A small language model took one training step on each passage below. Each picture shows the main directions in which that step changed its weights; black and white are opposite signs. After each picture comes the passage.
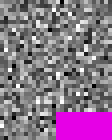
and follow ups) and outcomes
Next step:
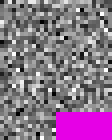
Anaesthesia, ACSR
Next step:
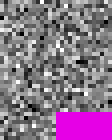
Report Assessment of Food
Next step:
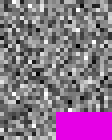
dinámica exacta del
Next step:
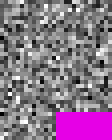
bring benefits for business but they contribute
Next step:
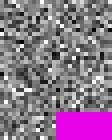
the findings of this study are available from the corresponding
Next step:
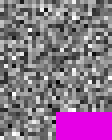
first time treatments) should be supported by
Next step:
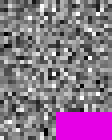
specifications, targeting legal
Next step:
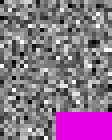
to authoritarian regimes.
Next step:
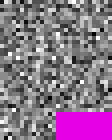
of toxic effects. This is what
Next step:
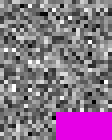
strict consistency model. This paper
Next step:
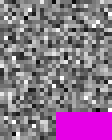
"In Istanbul I have a
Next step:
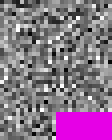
at $t = 30$ min, two new
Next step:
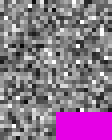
loss. Dexmedetomidine and
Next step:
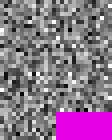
variables indicates that the interest rate charged to
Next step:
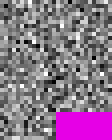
i) spectral responsivity of the
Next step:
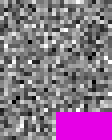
Optimized parameters for a reduced sensors
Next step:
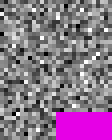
Foreign Affairs of the
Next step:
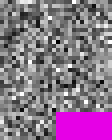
it. To perform multi-model
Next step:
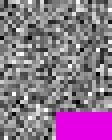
The dry season is from late
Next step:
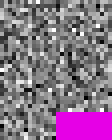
constituent power is the force that
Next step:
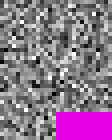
a systematic literature review, which was conducted
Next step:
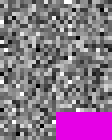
The first Periodic Technical and
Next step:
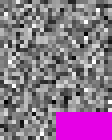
enhance the applicability and the understanding of the
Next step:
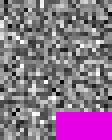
for diesel generators, the electricity
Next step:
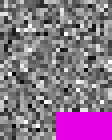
service is the focus of attention and interest of
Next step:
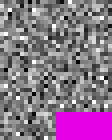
must sacrifice a white
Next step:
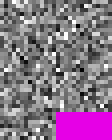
summarized in Table 3. Lower
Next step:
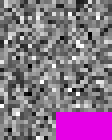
to estimate the costs and clinical
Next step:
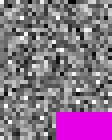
His scrutiny establishes
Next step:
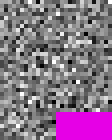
"imitation buying" and make
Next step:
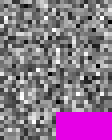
in storing the memory components and
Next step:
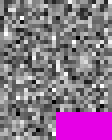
Makurdi, Benue
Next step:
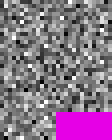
tools based on the use of virtual
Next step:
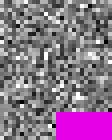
using the same $a_{T_0,
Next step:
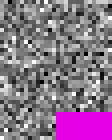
ISA 2025 now consolidates
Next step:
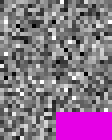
OBJECTIVES The aim of
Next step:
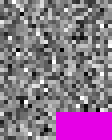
the possibilities of prehospital
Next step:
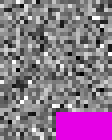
being installed within Regional Health
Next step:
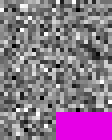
after subsequent calcination at 300
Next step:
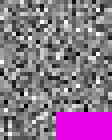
Kumoro³, Wawan
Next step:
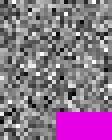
MoS₂ of different thickness. It
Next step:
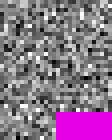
inquiries, check-in and
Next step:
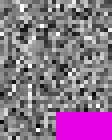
*“These quotations imply that
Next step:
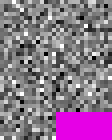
a game popularized by surrealists
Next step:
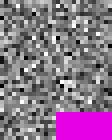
are present. The goals of management of acute
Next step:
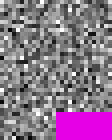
negative impact on a patient's social life,
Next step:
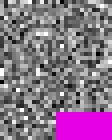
data on five research. The results were used to
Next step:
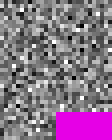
ingested in the body is
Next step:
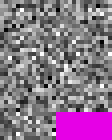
scores, precision, recall,
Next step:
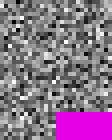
been convincing research evidence suggesting
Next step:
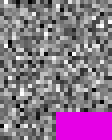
are preferred, small crystals are
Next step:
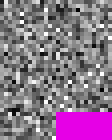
various forms of anxiety experienced
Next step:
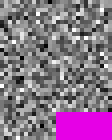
Kamptee, Nagpur. He
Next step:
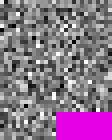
of different peoples are interacting,
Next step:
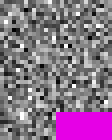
in components of gas-condensate
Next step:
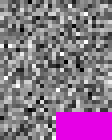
tries to develop an advanced deep learning
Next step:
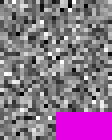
product of A and K , where A is
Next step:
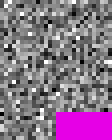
situations, discussed above. However, this
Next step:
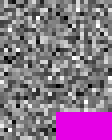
the high selectivity index with a special
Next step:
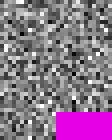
and Schwartz, 1996).
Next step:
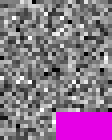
methodism including method picture, method
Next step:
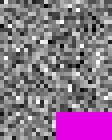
of this group were initially induced
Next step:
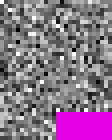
of patients with IFIs, hence,
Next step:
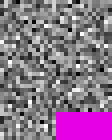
and increased perinatal mortality if
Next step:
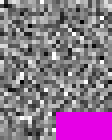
substances by the length of the
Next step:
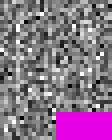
processing, value addition, packaging and
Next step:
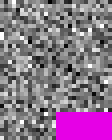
Sites The Demonstration Sites
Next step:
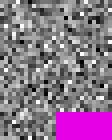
presents the admittance matrix in
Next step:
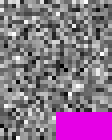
good linear relationship was found between the
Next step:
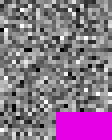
after embedding in Detail
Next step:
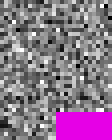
in many fields and for future studies, but
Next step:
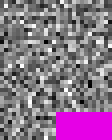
intensification and increase in productivity of
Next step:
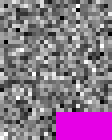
high (0.18 injuries per
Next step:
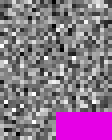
that there exists cointegration with the
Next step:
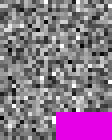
· By subscribing you agree
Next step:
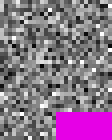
directly contributes to operational efficiency
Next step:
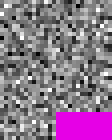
PP). - Note that apart from the
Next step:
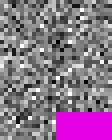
reconfigurable circuit
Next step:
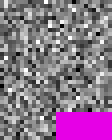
sheep) were examined for prevalence of
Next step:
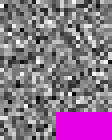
peace missions (operations);
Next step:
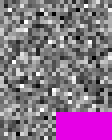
to allow for evaporation and the relative
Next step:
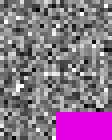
office by means of a service
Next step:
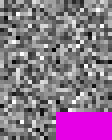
C. Spatio-Temporal
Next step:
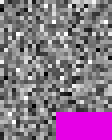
to provide a nurturing and supportive
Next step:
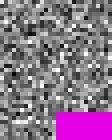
chemical process. Let us take just
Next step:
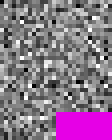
characteristic with using fuzzy
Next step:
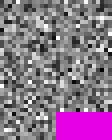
UK and FSA. It aims to
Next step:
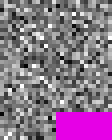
personal interest (not volunteering)
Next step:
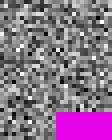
hierarchical classification of the investigated
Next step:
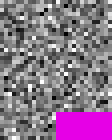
first of all, as the first stage of
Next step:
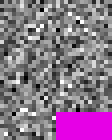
absorption of nutrients,
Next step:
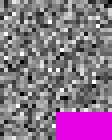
to wisdom. In the last
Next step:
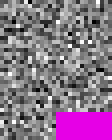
the Elbe Estuary).
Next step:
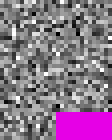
q) refers to the model with p
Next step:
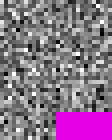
with the system. It could be a machine
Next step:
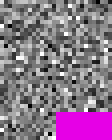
of these parameters also foreseen in the
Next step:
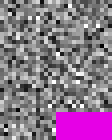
the Board of Directors was the
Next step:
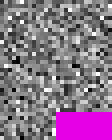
department of "Languages"
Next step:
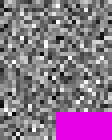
models [3]. The experimental and theoretical
